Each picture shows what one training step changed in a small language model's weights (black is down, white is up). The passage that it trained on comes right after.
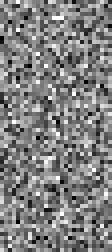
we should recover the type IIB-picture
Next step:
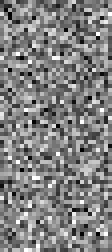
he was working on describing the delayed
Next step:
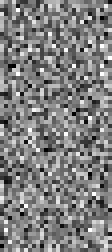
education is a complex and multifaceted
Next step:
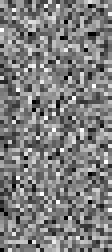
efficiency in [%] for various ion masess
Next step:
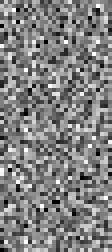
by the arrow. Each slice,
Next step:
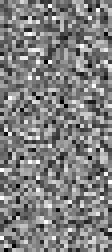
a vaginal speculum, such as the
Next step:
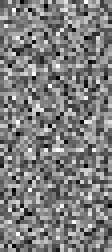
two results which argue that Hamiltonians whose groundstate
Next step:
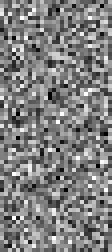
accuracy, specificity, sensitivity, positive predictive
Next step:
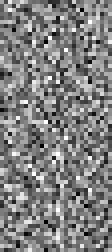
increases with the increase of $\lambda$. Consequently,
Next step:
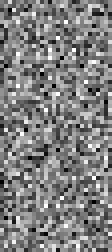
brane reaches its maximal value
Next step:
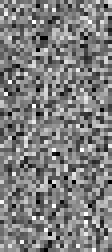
aims to enhance healthcare access for the most
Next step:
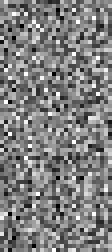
a free, at-rest muon,
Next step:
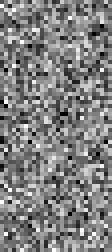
it is characterized by a diffusion coefficient
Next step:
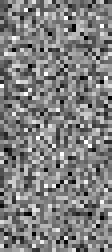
involving $\overline{S}_k(n)$
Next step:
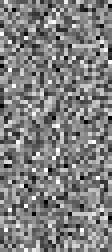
is the number of particles. The time course
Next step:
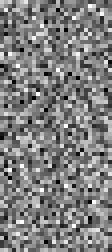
indicate static critical exponents which vary with the strength
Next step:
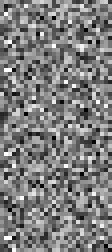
R.W. Tucker,
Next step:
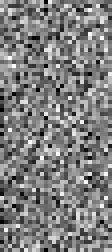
positions approached by the robot is
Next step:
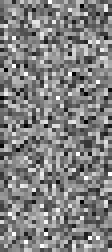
of work has been done that for further research you can
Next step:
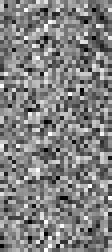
is crucial to choose right deposition
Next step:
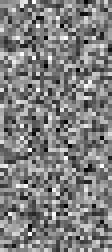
\propto \left({L\over
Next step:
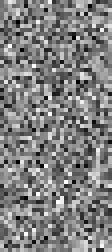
yielded monoacetyl derivative
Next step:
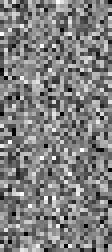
the blue clusters as tracers for the gravitational
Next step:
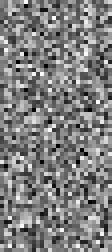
information regardless of the risk of disclosure
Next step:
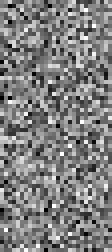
By applying the \textit{weight of
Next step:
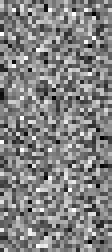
{author} {\bibfnamefont {D.~P.}\
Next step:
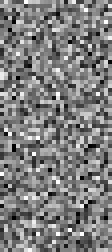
a common origin of radiation in the near-IR
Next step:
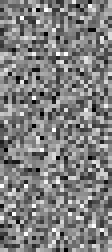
sources and recommendations. 3. Content
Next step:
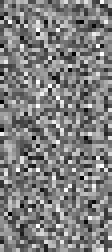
angle of 60° with respect to the surface
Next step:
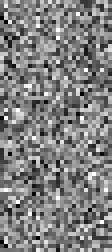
it is to the company assuming its rate of
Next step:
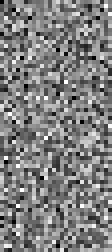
tubers [33]. The combination of high
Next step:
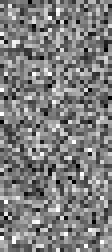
and the background are projected onto one dimensional
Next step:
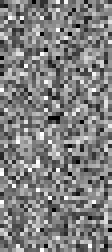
be the minimum distance in time steps after a potential
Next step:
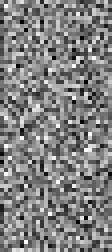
model is that we can describe the typical
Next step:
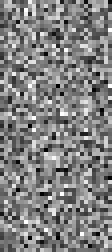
temperature decreases outwards in the outer regions
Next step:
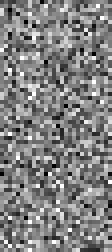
Variables with a P-value of
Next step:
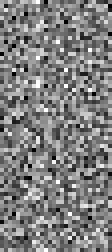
of the differential conductance show that, with increasing
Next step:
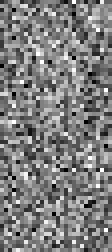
this parameter has served to uncover correlations between
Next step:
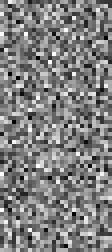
our reading and understanding of current landscape
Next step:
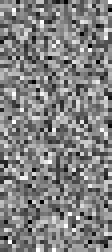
acquaintanceship with students from other general
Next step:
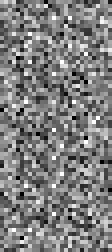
de Zeeuw, R. Tamai
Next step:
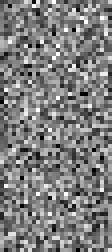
quite complicated. However, due to the
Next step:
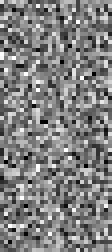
random forest (with and without particle swarm
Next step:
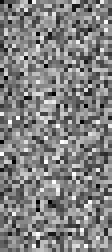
the former is often recognized as a
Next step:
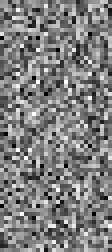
coincident events constitute only
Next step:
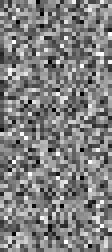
This figure illustrates the relationships between categories of
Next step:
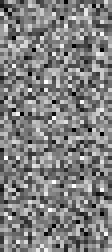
transferring experiences to teachers and
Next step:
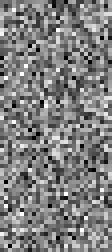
same time as the design is developed. If it is
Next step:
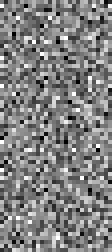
contribution in a dense medium and the cross section in
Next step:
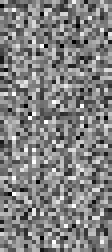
rice were planted twice during two
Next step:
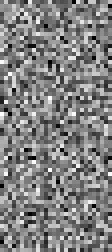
in the aramid-based material, the
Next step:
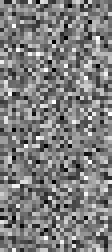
useful SHG yield a high potential for visual
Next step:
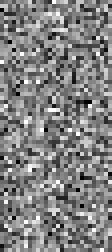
with the configurations supported on the spatial environment
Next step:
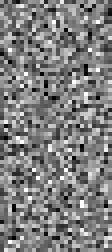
were of greater magnitude than the phenotypic
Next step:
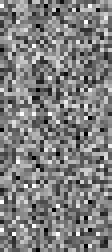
will assume that the observed standard error is an estimator
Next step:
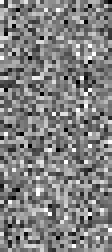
this model, one therefore expects `wealth
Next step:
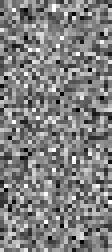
in Section~\ref{exp_design}.
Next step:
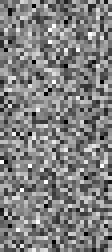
the system learning to better mimic the
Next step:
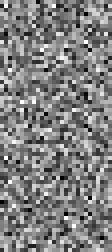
and protects vital information - Ensures
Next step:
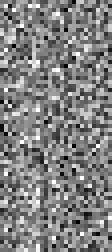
the start of the heating and the
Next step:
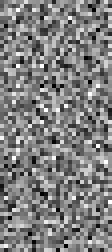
significance of assessing plasmalogen
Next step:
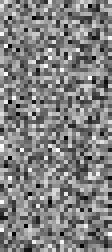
poor socio-economic status
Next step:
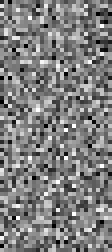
that such an $X$ is workable
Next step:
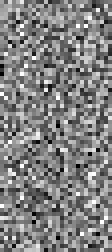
time series of the activator and the
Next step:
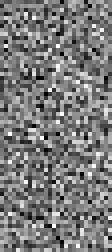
PbBr₂ are mixed with 20 mL
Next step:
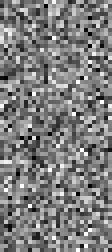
observations of non-heat treated St 37
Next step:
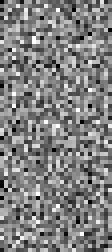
the cross-section matrix elements in powers of
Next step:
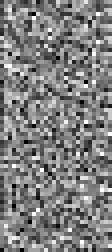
C: Benua Anyar
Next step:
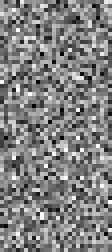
inequalities.* Remark 1. The
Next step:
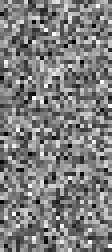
V_{CMFB} is generated by a
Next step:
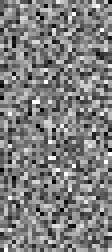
D. (2019) A new machine learning model
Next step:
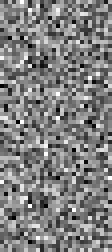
function can be written as \begin{equation}
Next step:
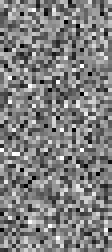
with the study done by Erdem VM
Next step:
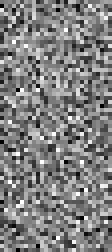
change will require that computer scientists be
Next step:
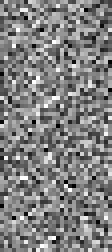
environment by addressing the different issues that students deal
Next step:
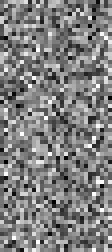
m-c_i $ impinging photons
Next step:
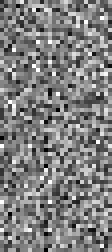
for innovative intent-based contract service
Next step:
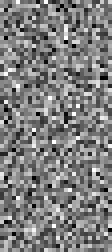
in drugs and ores. The
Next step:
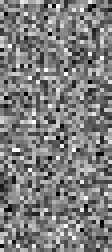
following statistics are reported: sample size ($n$),
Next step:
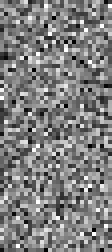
Moreover, there is considerable debate as to
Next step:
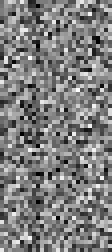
Reissan¹¹ University of Southern
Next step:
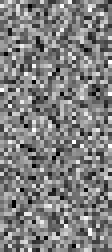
way of incoporating this phenomenon.
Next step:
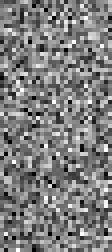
has to go out and collect their own data for
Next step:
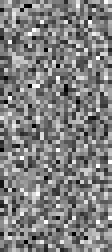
the subsequent chapters whose themes have
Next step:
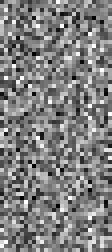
theoretical framework (e-GovQual model)
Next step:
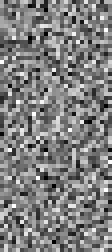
higher education institutions and rural libraries.
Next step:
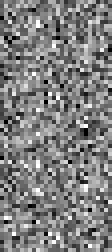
assuming that the radius of the visible disk
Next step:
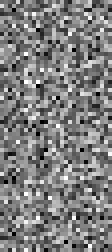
on the effects of MBIs on
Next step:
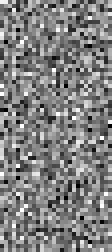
understand stakeholders' challenges, barriers
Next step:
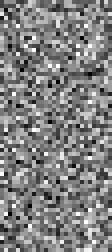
well-being, time management, and overall
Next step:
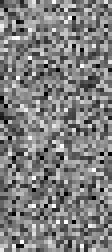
the following day. Testing for
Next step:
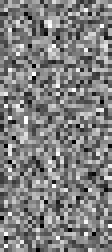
closed set of functional relations is found among variants
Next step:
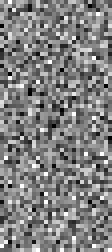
(anti)D5-brane. In
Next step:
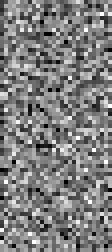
R : Resources D : Data Curation O
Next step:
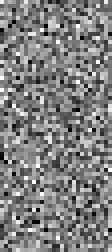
the firmware embedded in the devices
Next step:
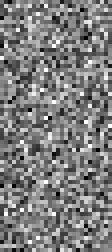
theory to previous approaches to the Second Law
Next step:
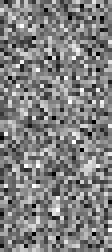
female reported the onset of increased thigh
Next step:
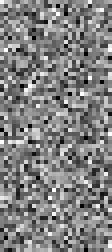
leading to the more diffuse LEED pattern and
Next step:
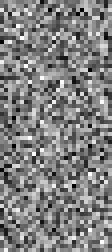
study focusing on values acquired in
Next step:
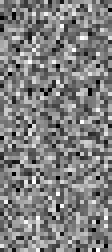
at the two- and three-loop level in
